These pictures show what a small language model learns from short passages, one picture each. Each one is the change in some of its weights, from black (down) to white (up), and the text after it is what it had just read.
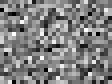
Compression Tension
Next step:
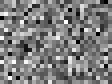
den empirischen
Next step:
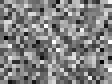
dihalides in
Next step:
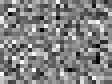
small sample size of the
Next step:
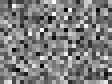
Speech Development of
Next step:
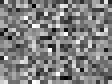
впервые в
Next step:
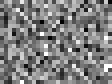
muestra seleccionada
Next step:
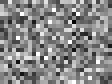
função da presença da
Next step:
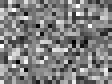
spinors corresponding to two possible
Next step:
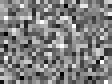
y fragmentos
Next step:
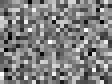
is also observed among
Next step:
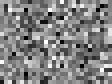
have not that experience in the
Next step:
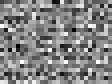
бобовые и
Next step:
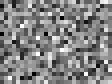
there in place today and
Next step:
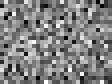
obtaining new evidence, it
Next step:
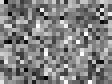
Hubbard model, such
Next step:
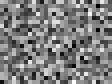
larger than $t$
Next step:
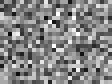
compounds are strongly present
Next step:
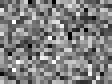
modo propositado,
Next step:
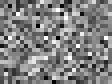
sulphate 200mg
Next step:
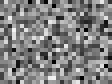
pleno de que a
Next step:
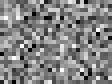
top former ASR
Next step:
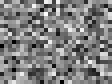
brought to the required
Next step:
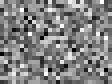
center of the core
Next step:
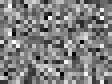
aimed at developing oral
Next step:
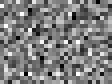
$k_x$ direction.
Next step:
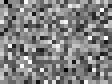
Natural resources are one
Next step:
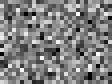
service. Finally,
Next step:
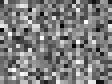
фітнесу у
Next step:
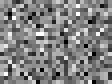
applications and implementation conditions on one
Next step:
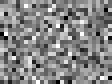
[in Russian]. -
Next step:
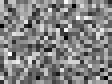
July - 2 August
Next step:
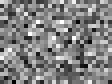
also vary slightly between
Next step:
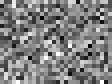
margin ca. one
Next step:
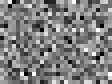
such as percentage mean,
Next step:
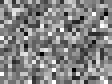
müdahaleler ve
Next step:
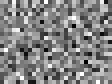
in all three rounds will be
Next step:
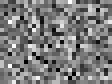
with the $N$th
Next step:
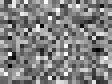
des ressources pour
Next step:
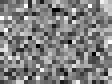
yr and above for
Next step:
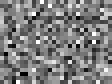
text. For fast
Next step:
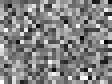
higher than that of quark initiated
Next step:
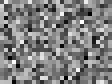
The revealed differences in
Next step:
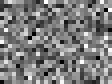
da última
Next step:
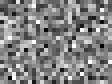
the use of English
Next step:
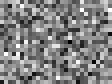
to select samples with good
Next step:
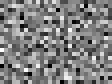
liver diseases and
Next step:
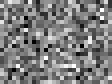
the inhibition effect of our
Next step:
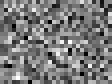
0 4. Schools
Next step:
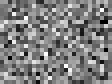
According the the analysis of
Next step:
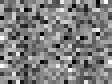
the challenge in
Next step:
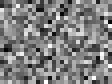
bo'lsak, uning
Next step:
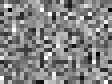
opposite happens
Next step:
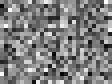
and E. K. U.
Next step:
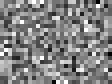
The following endpoints were
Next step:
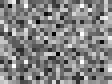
qilinadi. Undan
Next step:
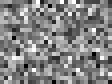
due to navigating the
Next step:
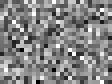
marketing strategies to
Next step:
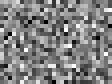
for the definition of
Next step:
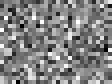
QD-cavity system under
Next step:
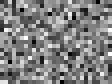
$Y$. These treatments
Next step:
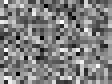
established and therefore it
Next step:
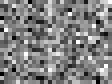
conditions d'émergence et
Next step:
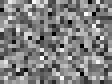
*Candida* spp.
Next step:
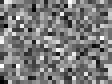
friend in another
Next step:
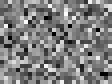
regime. But it is
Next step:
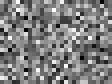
report always followed the
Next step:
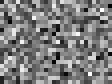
necessário o
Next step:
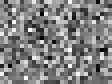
$T$ is given as
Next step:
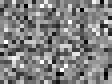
do ato de ler**:
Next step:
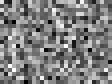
field applied across the
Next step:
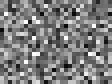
г/см³ га
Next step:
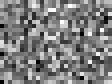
FRBs from all the
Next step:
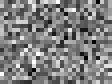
The results indicate that the test of
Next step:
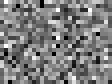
second challenge is output
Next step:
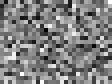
pulse and correspondingly the
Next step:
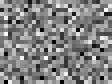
diseases, that not only the
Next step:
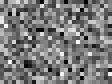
mode amplitude is equal
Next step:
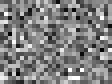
in the case $\vec
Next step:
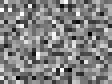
területeket az
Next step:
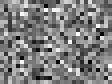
impose this condition on other systems
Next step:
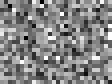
first type is that gas is
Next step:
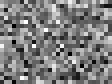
transfer; rat model;
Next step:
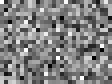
conformally the interior of the
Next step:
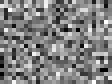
1), electronic structure and
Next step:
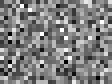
should show a series of equally
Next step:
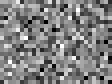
for the development of a
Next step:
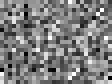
a particle as one assigns
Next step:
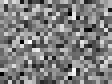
that some patients with
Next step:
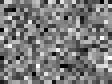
nhanh chóng
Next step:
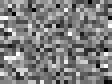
Din numărul total
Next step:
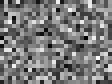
viscoelastic parameters
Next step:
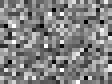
is the useful for the unique
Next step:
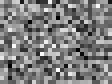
of regions based on economic
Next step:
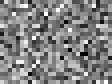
що значно
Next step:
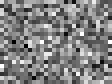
teman harus tahu
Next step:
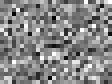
Charles Kaufman's
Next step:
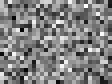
at rate $\beta$. We can
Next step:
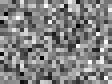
to interact with others within the
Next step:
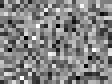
için harcanan
